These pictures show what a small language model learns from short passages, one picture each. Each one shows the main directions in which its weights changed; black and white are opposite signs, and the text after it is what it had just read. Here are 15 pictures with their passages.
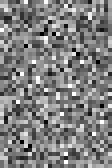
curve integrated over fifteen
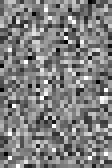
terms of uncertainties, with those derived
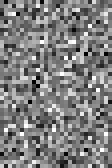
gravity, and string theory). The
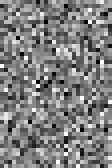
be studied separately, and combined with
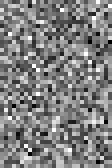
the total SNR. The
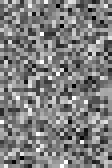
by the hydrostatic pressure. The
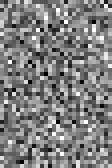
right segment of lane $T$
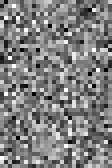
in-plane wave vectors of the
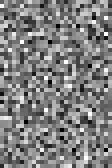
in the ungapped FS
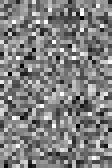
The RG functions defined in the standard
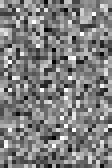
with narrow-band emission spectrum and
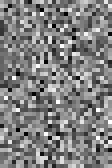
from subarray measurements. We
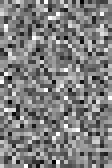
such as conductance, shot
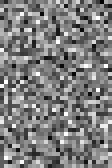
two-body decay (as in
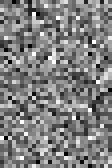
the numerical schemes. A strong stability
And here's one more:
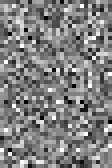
10 GeV. As the momentum transfer
